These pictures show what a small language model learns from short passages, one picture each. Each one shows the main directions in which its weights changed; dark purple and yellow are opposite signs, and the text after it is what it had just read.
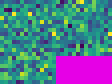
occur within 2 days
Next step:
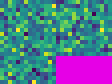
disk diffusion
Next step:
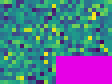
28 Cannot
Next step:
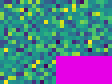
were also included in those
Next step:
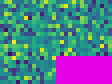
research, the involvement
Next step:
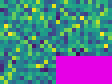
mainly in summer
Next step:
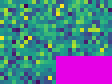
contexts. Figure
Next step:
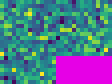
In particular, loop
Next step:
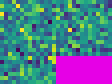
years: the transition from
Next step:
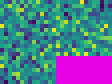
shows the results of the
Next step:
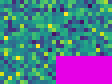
the intrinsic
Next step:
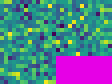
grading biases in
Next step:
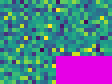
the field of marine
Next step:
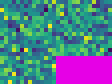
the utility of
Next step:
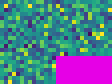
creativity of
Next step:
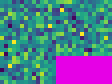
the table, we have
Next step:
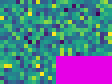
found similar individuals near
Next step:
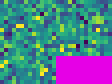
2 perimeter mean
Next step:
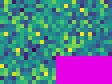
including specific actions across
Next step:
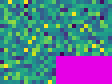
has increased consumers’ interest
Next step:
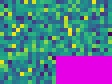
a differentiated approach
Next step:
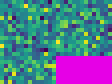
Relevance of the
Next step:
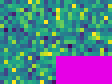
had assisted the
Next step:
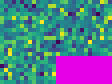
that, a model of
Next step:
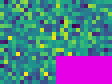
physics, and the
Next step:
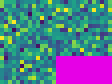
and lecturers
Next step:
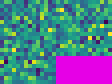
popularized simulators
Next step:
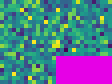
absent in their life
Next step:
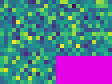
classroom instruction
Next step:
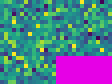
for the investigations. The
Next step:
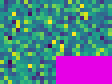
integrate the insights
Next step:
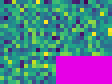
with respect to the
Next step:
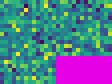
extravasated red
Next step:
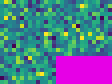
with the goal of
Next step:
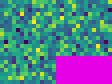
In the Analytical
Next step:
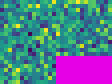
= \lambda
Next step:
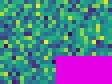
order on coordination with
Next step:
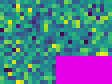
FILES The following
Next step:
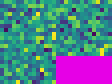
LHCP and
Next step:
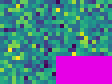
sharing social media data
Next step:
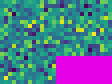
\pm SD
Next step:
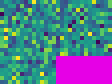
sensitivity, in
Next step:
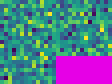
Red circles are
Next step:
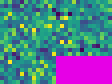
the AGR model
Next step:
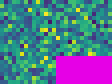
an encoding plan
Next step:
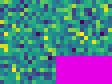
squared resid
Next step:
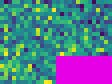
and electronic
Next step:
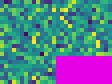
and does it engage with
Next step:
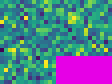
flow constraints
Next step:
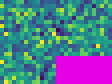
Low Carbon
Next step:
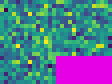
The precipitated
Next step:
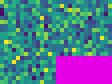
Solms) during
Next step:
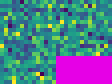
the smart solution is the
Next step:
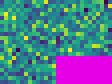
to prehistorical
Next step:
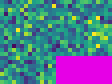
involved? The complexity
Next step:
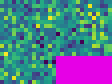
the Wikidata data
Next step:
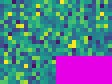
4.0 in order to
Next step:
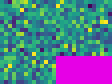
taken into consideration.
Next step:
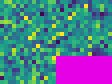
process is connected with the
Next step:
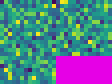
maintenance on a
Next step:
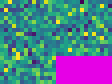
is more difficult,
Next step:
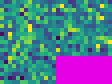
of light had the main
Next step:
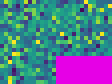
also address other challenges
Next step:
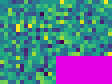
0.5 m and an
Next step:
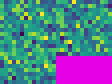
plant with the characteristics given
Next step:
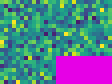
published in
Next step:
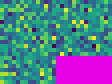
summarised by
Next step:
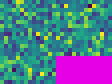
Proactive protection,
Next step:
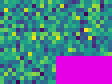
directions. The first
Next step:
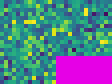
In Figs. 5
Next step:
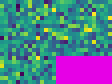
cough and skin
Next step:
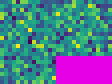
place a space, from
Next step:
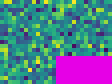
and they selected through
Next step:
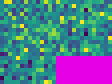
as compared to conventional
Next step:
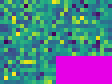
concerns derived
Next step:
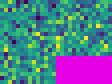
assistance <ul
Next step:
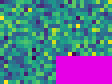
The quantity of
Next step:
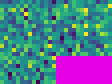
caste people still
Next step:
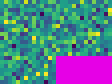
reviews have documented
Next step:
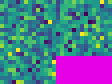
By leveraging
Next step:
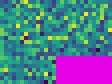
gliptin generally
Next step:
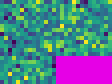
with comparison data of
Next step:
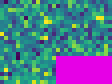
pure Mathematics
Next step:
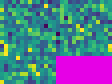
particular: "This resolution
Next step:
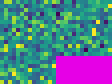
involved in the increase of
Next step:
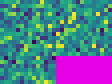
Sita, other women
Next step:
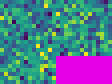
Carlos III
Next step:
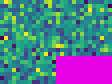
to provide continuous
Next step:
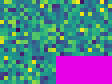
workflows. The
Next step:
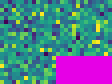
method was used to determine
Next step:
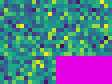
the neighbouring
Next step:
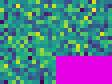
exists some significant differences
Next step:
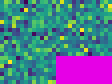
occurrence. -
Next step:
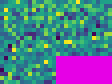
each sentence in the
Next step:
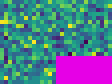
dataset analyzed by
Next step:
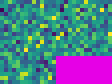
of Configuration
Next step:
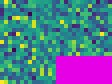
Union territories
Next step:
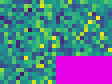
The authors reports no
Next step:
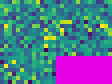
absorbers of
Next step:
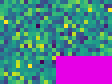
the The 3rd
